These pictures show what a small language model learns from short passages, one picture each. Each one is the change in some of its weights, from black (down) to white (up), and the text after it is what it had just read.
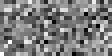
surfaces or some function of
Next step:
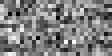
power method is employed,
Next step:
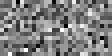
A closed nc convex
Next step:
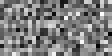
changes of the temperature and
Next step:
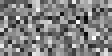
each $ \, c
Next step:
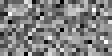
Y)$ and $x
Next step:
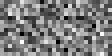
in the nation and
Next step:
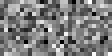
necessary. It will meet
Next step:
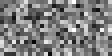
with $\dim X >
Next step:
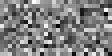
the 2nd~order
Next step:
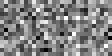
herbal medicaments
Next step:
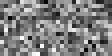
separation. This stresses
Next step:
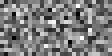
respectively, the magnetic field
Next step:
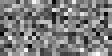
isolated as described before,
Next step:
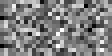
significantly higher power compared to
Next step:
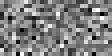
settings. Nine studies
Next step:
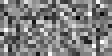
architects In
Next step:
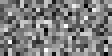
Right ovarian
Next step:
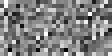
Task Force
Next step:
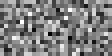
Fig. 2 shows the
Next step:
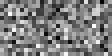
of deterrence forces,
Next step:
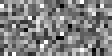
\times \cdots
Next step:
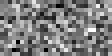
a necessary and sufficient condition
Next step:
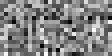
it is proved in
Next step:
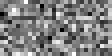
Miras, and
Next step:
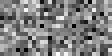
normal [36], equation
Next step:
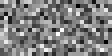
In the first two
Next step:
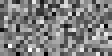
interaction scale $\Lambda$
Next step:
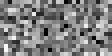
for improving inventory
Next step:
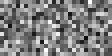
The magnetic susceptibility
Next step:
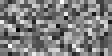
the place of Europe in
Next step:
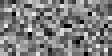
show that the generating curve
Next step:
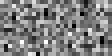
its mechanism in the
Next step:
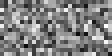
evidences of this
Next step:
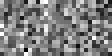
in no improvement -->
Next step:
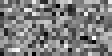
distances. We use
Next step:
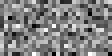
constant rate and all processing
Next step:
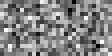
col nome,
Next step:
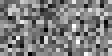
in which the number of
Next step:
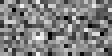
to the combinatorial fact that
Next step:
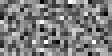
participation. This study
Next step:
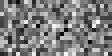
and diesel
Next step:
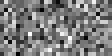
0, $$ which is
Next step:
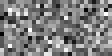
and results obtained with the
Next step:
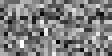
is one of the
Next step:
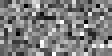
a rank one matrix
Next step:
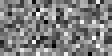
Jansen and
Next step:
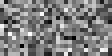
about since we propose to
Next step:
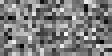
parameters that define the experiment
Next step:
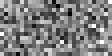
condition itself might be too
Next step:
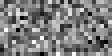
of $\nu$ are
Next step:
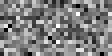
between the lattice of
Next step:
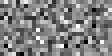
In *AIP
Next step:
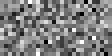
reasonable only if their order
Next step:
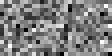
numbers. Moreover,
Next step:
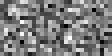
SL in the area
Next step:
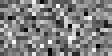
day. Again,
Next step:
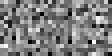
Their convergence is dependent
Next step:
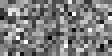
and indirectly.
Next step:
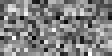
chambers and typically
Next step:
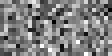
trajectories that converge to the
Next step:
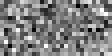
in this paper.
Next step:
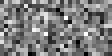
j}$ we mean the
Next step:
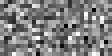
the optional stopping
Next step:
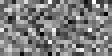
have exactly one or two
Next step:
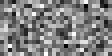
show that in every cohomology
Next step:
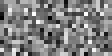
algorithmic optimisation.
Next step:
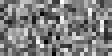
is a frame in general
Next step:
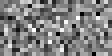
under debate. In
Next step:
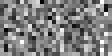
scalars in the
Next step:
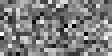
may be held strongly
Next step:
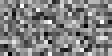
If the samples are large
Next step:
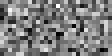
and relevant data will be
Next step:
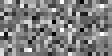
Let us proceed to
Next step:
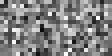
$V$. So we
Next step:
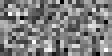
of $g$ as
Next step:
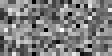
and compatibility issues.
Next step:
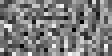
the extreme-value
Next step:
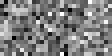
$a$ but not
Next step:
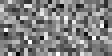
3 for each probe
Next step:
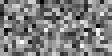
similarity reduction of the
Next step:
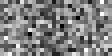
document that evolves
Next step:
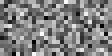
the nucleon is described
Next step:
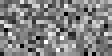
the following fact: While
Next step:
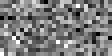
until the middle of
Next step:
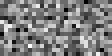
the proposed methodology. The
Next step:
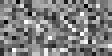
}\textbf {\bibinfo
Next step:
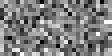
stress has become a
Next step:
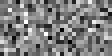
electron-, hole-
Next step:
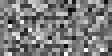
this reason, we call
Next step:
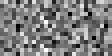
Jeans equation with
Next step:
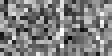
$\gamma$ in magnetic
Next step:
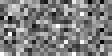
basic function and cannot be
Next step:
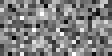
Runs are
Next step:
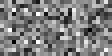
can be written for a
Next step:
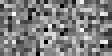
morbidity and
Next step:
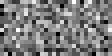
velocity dispersions by
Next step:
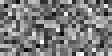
field strength, all populations
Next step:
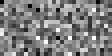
commencement of
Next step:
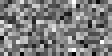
the legal regulation of
